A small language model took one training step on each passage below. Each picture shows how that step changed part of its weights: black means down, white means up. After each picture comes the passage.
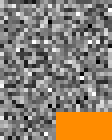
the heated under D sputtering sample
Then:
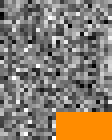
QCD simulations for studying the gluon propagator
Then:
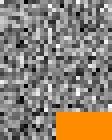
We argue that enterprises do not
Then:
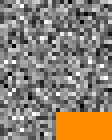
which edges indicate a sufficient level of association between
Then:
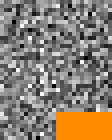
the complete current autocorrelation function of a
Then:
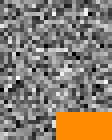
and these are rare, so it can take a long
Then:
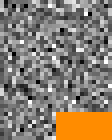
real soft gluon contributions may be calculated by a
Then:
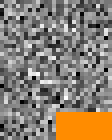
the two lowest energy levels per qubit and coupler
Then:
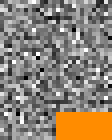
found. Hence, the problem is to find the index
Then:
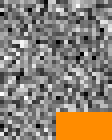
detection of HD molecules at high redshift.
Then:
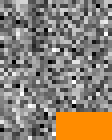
coherence length with the temperature is consistent with previous weak
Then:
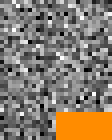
the United Kingdom. The dataset features
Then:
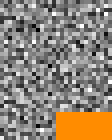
in particular by sewing two copies of figure
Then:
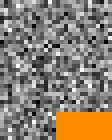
model. The surface and Coulomb energy densities for
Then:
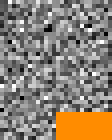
in our time-dependent calculations, the electron relaxation time
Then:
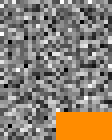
the parameter space [e.g. Eqs.
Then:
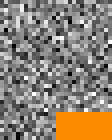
P}$ is described in the dipole approximation
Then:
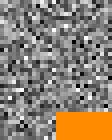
different Reynolds}. Slight discrepancies between
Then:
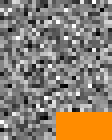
ray experiments which occur at much higher rates than expected from
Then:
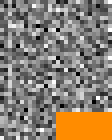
High spatial resolution spectroscopic observations of nearby
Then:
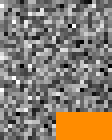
the opportunity of outlining some topical
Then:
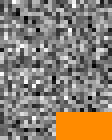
classical mechanics and the $i$ of quantum
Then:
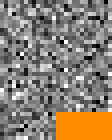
{Riello}, {Rimoldini},
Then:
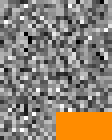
hope that, also on soft samples,
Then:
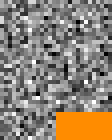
d\nu, \end{equation} where the integration
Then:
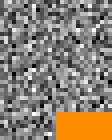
$4$ and $5$, we obtain the following
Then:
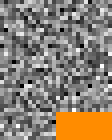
analytical model to interpret ``adequate
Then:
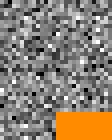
$\sim 2/3$ of the energy resolution while the
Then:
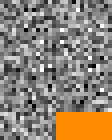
the temperature, $\dot{M}$ is the
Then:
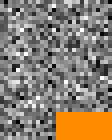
\vspace{-4mm} \end{figure} We
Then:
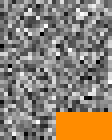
about government regulation of technology and
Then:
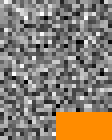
the hidden sector, and need not have any
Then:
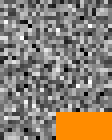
is achieved via a front-end
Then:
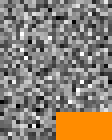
in the large scale region, while the effect of
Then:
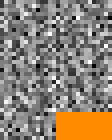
and X. Fan and A. M.
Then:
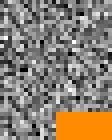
have $\vec{\kappa} = \nabla p$. Our
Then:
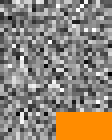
fluctuations left apart), the density distribution is rather
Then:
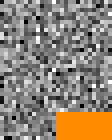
with early observations indicating gaps on the
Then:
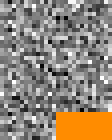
photonic lattice with complex potential, based on pulse
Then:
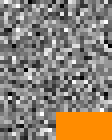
truncation $l$. If the flow
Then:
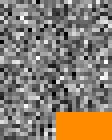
still holds or not. Region
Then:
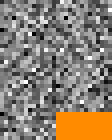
but we enable thresholded alarming only
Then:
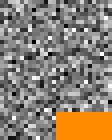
states occur at $k \approx k_F$. We
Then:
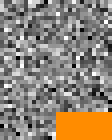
a slow component, this is subtracted from the flux
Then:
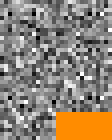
models for experimental comparison. Famous matrix factorization models
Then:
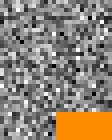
state was found to be the high spin-state (5
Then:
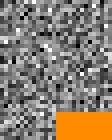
band structure by selectively enhancing or reducing
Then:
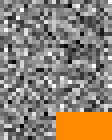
categories by learning only on clearly
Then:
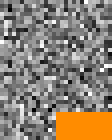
to maintain a lower model complexity. We have
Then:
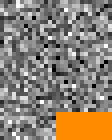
critical value of $W$ increases with increasing $\alpha$.
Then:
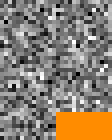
samples of clusters \citep{Reese2002} will
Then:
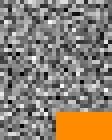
to form rings. This system does not show
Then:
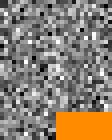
eigenvalues in the extreme-relativistic case obtained
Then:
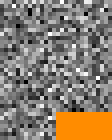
Mag1, Mag2; Mag3;
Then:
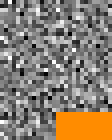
exterior derivative gives the integrability conditions
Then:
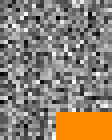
current using simultaneous measurements of velocity and density
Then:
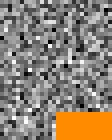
to use ChatGPT without getting
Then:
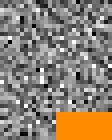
{\em algebraic natural proof} for a class
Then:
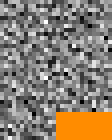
that guarantees appropriate system performance in its
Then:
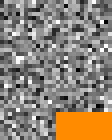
diagrams, where it is understood that we are
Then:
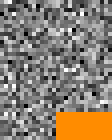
SNe Ic are associated with GRBs
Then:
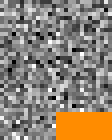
in closed-packed structures with smallest possible
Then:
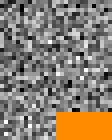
DP occurs 6~$\mu s$ after the primary
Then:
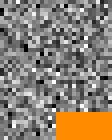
V^{''}/V$ evaluated at $\varphi =
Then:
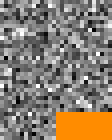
limbs and at South Pole. The scale
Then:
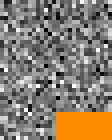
apparently detected a new kinematic component of the
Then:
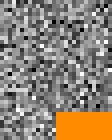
of interdigitated fingers where each
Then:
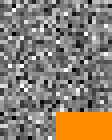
phosphate buffer saline
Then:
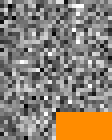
are not important, but both the kinetic and potential term
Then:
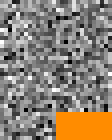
flow at LHC shows a stronger dependence on particle
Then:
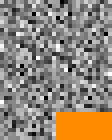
Information} In our numerical investigation, we first
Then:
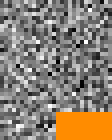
and fixed frames are used. As the
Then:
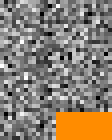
finger preferred paper 53\% of the
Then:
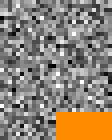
parameters of the linear relation are expected to be
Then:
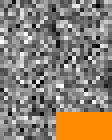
using single-link cluster analysis. Their method has
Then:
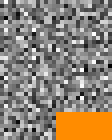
and its relation to the ex-situ stellar population.
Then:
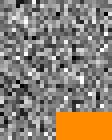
the Gaussian symplectic ensemble or,
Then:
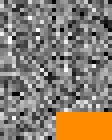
\begin{document} \title{Effective
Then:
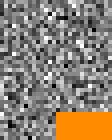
dynamical friction, ordered and random angular
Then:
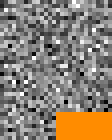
branch for modeling the penalization as
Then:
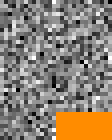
Hamiltonian $\mt{H}_\ka^\Delta =
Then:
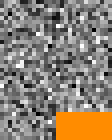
The decay is faster (i.e.
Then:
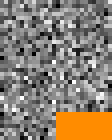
in which case we consider instead Kuniba's
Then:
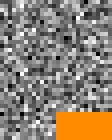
region for a given LOS. To evaluate the accuracy
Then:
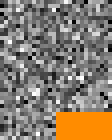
Lie algebras. The requirement that the
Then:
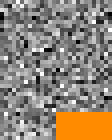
limits on $V_{\rm max}$. This is only a
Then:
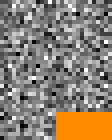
shall assume that $\hat h_{\vec k}$ does
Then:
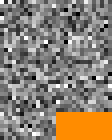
c_m(R) \cos m\psi +
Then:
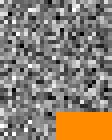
algorithm. The node-based version outperforms the
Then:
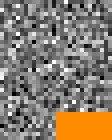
above (in particular the predictions are the same for
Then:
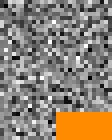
the wall shear stress that is present in the
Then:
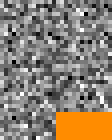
that the number of processed features remains constant
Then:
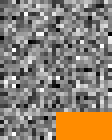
insights about interface learnability.
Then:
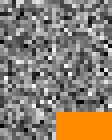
again the particle creation out of the Dirac vacuum and
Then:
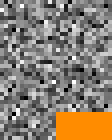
reach of current experiments when taking into account that
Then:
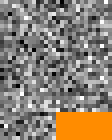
process, therefore Cd content is smaller than the
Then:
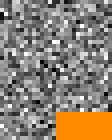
direction in the last years, with the introduction of the
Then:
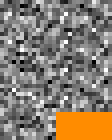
LEAVE AS IT IS
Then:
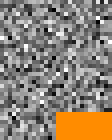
fruit to be picked with the
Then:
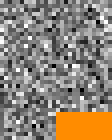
at the plasma-sheath interface, has to
